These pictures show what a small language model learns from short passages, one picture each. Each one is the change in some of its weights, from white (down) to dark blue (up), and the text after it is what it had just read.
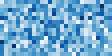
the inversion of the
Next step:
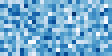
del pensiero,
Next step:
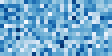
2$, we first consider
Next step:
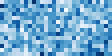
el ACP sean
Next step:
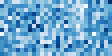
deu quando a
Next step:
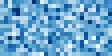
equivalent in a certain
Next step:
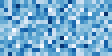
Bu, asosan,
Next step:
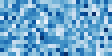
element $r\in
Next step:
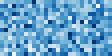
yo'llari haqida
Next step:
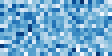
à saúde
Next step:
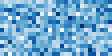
da cidade.
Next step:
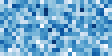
loss and covariance
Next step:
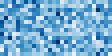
adapt them for this specific
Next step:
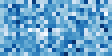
deb ta'rif
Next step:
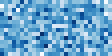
doimiy ish
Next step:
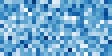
in simulated
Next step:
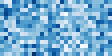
implies that the functions
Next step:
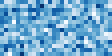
$X'$ and a
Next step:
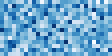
variational iteration method}
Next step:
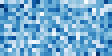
12 colors, hence
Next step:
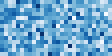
restriction of $\nabla $
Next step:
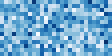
was van mening,
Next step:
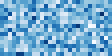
that the verbally
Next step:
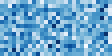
yuqori sifatli
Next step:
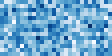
$L$, which may
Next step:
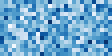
it in the simple case
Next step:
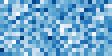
is well known that the
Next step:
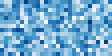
following equality holds, as
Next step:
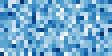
time discretization
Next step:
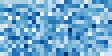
da luz.
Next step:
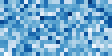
curvature are known thanks
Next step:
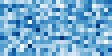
é o caso da
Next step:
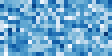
no ha sido
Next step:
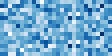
mental health of
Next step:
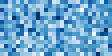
api sehingga
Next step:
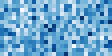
from the mutual
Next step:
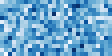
the employee to
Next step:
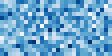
two arrays of
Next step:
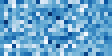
a finite collection of
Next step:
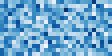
review the way in which
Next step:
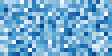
Igor. **O
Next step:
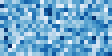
generality to be the
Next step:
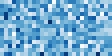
we first prove that,
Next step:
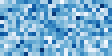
the Excess Theorem of
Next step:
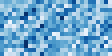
therefore is also coordinate
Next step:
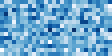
$A$ is an
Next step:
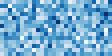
particular minor subgraph from
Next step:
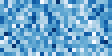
regularly homotopic
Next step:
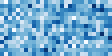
neighborhood of the curve.
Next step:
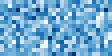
foydalanish mumkin.
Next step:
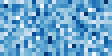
va uslublari
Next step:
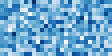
using and extolling
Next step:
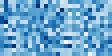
type such that the canonical
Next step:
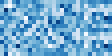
Then by corollary
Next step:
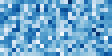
reduced to the following
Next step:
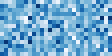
Science and Technology
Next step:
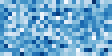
that $\Omega$ can
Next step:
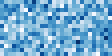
in the Institution
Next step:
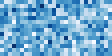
$A$, which take
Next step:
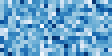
side length $r$
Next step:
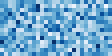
study the formation,
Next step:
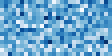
akan digunakan
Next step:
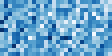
bound with respect to
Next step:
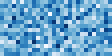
cálculos a
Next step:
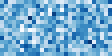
Par contre,
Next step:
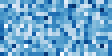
orientation reversing
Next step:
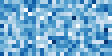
in ignoring
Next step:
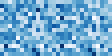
В.С. и
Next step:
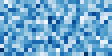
beginnen en pas het
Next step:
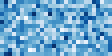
subset $U$ of
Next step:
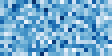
Euler equations. On
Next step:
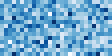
catturati e
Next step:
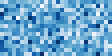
: G \to
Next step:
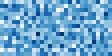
vaqt nuqtasida
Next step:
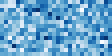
a corresponding relationship between
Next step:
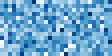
manager en de
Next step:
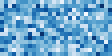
neighborhood of $T$
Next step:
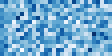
\Lambda$ version of
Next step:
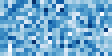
Euler's function over integers
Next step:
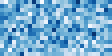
formal asymptotic methods applied to
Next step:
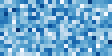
$E$ has the
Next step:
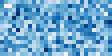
c$ thì
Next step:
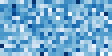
o Spearman,
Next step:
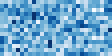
afirma que
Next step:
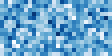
order to calculate the
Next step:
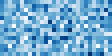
Associated with
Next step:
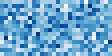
sistema inmunológico
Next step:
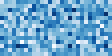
the real roots of
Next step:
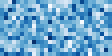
other hand, we should
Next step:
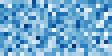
як Хабіб з
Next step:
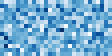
НАН України.
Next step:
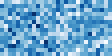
de gênero e
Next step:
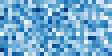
D^k$. Then
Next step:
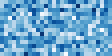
of $X$ be
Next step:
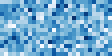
and 3). For
